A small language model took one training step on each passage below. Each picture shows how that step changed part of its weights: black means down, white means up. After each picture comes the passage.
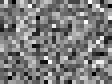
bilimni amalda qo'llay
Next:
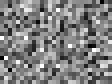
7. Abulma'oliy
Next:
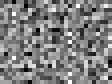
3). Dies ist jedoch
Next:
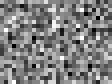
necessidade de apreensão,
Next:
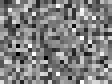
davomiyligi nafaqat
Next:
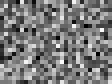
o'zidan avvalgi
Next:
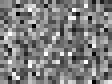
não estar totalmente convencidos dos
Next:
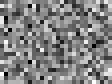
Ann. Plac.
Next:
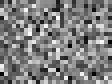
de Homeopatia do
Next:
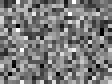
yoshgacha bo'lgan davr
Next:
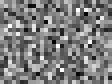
Recursos Puntos de
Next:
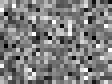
and immanent analysis.
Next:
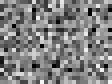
gestão, especialmente ao conceder
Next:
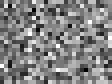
departamento de compras,
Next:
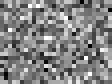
цього процесу через
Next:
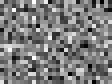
cognition, which centers
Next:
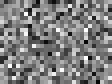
6 fazadan iborat
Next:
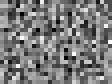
βίντεο με
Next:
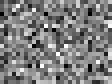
K., Wilson,
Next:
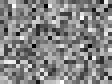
акціонерами, а й
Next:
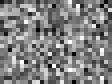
vida o calidad del medio ambiente
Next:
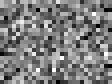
betlar. Avloniy va
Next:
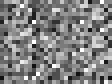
La formación de la placa
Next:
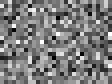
girmek için Yahudi
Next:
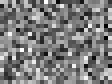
se han tenido históricamente.
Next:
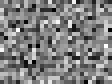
уни сақлаб қолиш
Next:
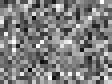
qiymatli bog'liq
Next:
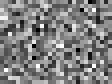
interventi specialistici di
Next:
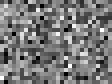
maxsus qismlarni
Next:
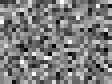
resurslarga ega bo'lib,
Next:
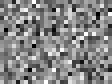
віднести низьку
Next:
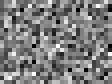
підкреслює, що
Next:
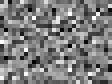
ma’ nolilik munosabatlarini
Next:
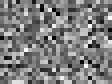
Fazilova N.
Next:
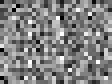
beneficiaron de ello,
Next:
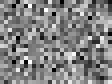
особливого підходу до
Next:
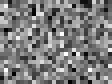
demikian menunjukkan bahwa
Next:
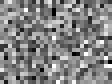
аж до початку
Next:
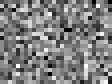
práticas não atuam apenas sobre
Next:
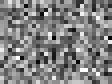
України за кордоном.
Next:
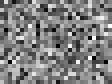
самостоятельной работы
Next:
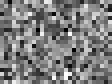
do espaço possibilitando a
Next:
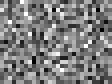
Umumiy o'rta
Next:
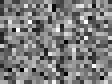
in the educational process to assess
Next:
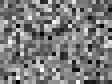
mansub axborot mavjud
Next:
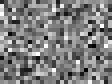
Tengo que trabajar
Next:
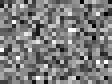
va uni global qadriyatlar bilan
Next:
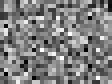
child needs, and
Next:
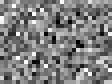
bilan to‘ldirish
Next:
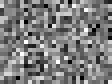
ajralib turadi.
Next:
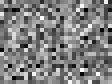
University Press; 2013. 22.
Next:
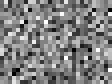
Ковель (2 км
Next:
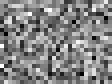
ábside de la
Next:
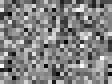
بر سازگاری
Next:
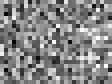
proposal encourages
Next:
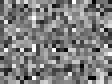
taille moyenne des
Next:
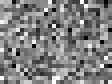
элатлар ташкил
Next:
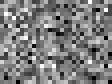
Автор рассматривает
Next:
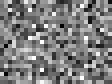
kavramları kullanılarak
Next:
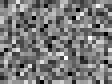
olib, tahlil qilish maqsadida
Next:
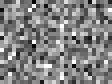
сферах речевого
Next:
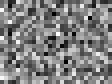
Asya ekonomilerinin daha
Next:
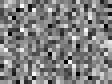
apabila semakin
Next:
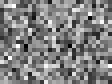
на основе некоторого
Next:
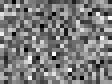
sado berib turuvchi
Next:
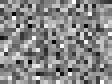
Свиноус І.,
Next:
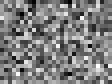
característica muito antiga do
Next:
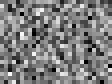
іноземним студентам
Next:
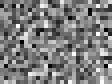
melhor solução, para conseguir
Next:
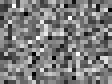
gazlari kadastrini
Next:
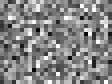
de glucose à
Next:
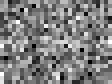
shuncha qiynoq
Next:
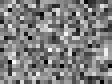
двумя станциями
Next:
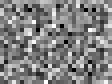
de Atribuição Creative
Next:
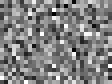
tot uiting komt en
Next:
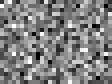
de origen. 4. La
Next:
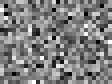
necha marotaba
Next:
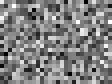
et qui est majoritaire
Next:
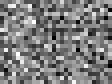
ser extremamente rico e
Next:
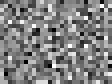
3,33 Karar Verme
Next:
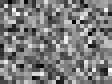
O‘zlikni anglash va
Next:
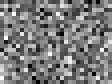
optimal namlikdan 10 %
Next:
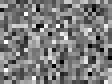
compressor de ar. Os
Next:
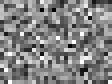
modelo de negocio y
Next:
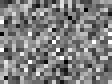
qiyinchiliklar” va
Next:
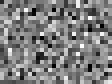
trabalho, portanto, aponta
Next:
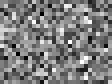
y sucesivamente, es
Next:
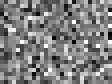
purposes", the main
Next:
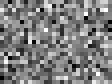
Stellung des Infinitivs
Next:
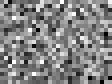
încălcare de
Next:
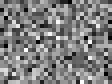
Uzbekistan named after Mirzo
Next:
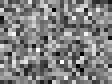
contexto menos regulado y con
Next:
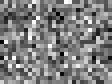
españoles cuáles
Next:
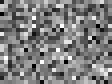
beriladigan material ilmiy,
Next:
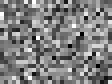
in two books.
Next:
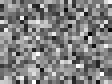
& тухтаев,
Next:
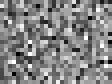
початку квітня
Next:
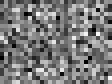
que informa e que comunica
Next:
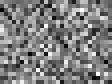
politică. Procesele
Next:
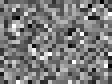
T. 13. Nomer
